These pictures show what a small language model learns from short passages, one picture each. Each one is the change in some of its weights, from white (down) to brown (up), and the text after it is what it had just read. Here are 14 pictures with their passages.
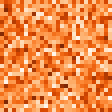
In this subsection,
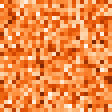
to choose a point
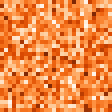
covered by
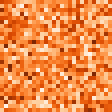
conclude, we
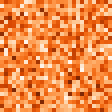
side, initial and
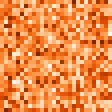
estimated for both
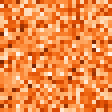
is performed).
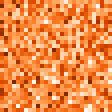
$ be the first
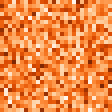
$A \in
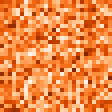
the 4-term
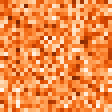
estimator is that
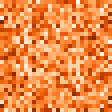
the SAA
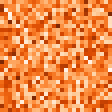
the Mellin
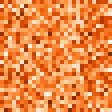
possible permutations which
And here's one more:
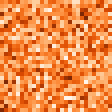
distributional spaces,
